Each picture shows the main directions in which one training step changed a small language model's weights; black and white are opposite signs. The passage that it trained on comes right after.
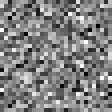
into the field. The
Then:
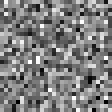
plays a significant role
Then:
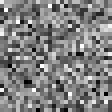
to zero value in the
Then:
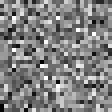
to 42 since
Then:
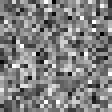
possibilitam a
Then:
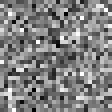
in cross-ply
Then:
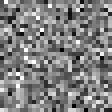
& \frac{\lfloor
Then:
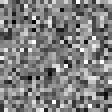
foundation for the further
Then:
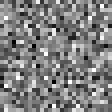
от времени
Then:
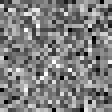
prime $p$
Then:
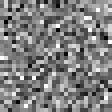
ICP was not
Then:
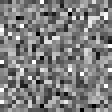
an open problem in classical
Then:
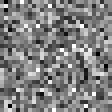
also suggested that
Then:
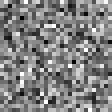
natural associative algebra
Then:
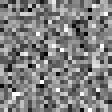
positive roots determined by
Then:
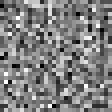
of SAS & open
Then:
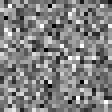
que posibilitan
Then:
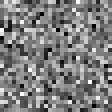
a clareza
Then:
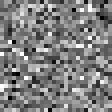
and 16 among group C
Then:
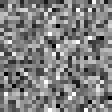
va tarbiya
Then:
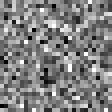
информации из
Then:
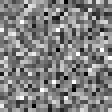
ko'nikma va
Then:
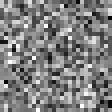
definitions of the derivative
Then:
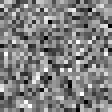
S4. Example of
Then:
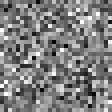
of the line segments
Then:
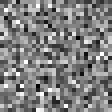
operating cost means that
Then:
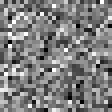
by taking a suitable partition
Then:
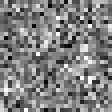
the following directions:
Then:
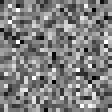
show some properties of the
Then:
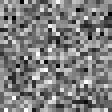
of digital knowledge commons
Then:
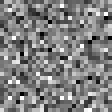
a piano cannot
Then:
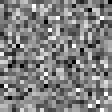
uma dedicação
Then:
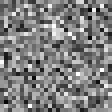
and application of level set
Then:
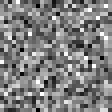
MS^- and the
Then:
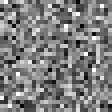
topological embeddings.
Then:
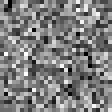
of the pair of the
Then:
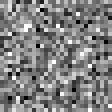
direction, to consider
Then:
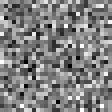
in a particular case.
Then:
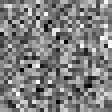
³ WTO
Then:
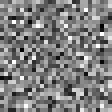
DC voltage case.
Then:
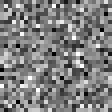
Lemma follows. \qed
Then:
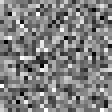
sistemalar jadal
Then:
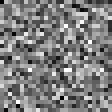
problem. Baum and
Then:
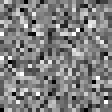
tenutesi il
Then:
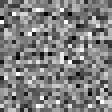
and learning from the group
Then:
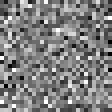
was realised within
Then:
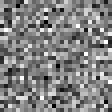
$\Om \subset
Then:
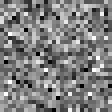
theoretical knowledge of ordinary
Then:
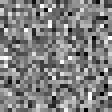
$\mu$ satisfies the
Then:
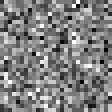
Mathematics, Texas
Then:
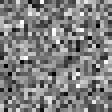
data format and interface
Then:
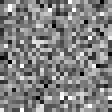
perubahan yang
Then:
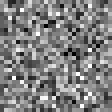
shapes sustainable consumption
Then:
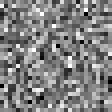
Math. Sci.},
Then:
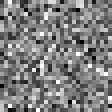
recurso sensorial
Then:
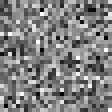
light intensity consists
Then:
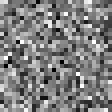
conjecture is one of the
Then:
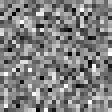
application. In this
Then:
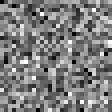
grow greatly in
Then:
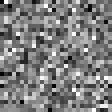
insures that {\it
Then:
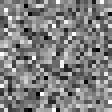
to jump at the
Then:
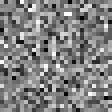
be analyzed using Proposition
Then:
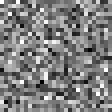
duplicated after
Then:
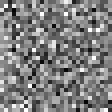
other components of the system
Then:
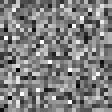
acceso a la
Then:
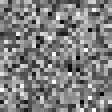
that a relationship like
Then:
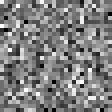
por exemplo.
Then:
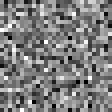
if $\CC$ is
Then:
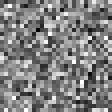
of elbow
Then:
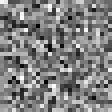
higher pace than the
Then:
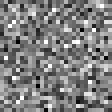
developed no longer exists
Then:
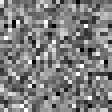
the recent trend of
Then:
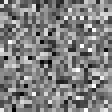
are sold in
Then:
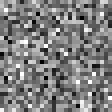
all four quadrants
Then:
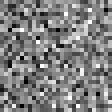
can sign-up to
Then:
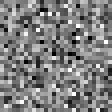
and surfactant systems
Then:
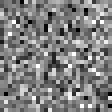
quite low compared to the
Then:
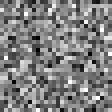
circle $C$. By
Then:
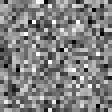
on the other hand,
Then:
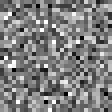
associated with real systems,
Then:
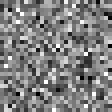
the integer such that
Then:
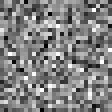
haroratda 3
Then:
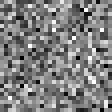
de lo analizado
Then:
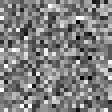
investigated the possibilities of
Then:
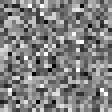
Hypothesis Testing
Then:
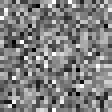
have carried out its operations
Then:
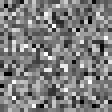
motivation, performance monitoring
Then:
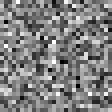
having a table and using
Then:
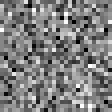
the Blaschke
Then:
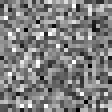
проєкти 3.
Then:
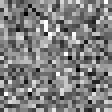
at most four nonzero
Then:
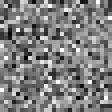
are advised not to
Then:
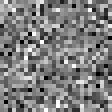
va irodali
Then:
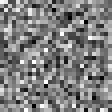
distribution of land rights
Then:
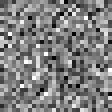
sur'atlar bilan
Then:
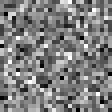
we need some definitions.
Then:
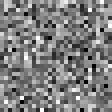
that $T$ is
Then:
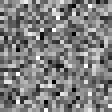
Digital economy,
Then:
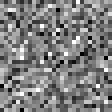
di Fourier; -
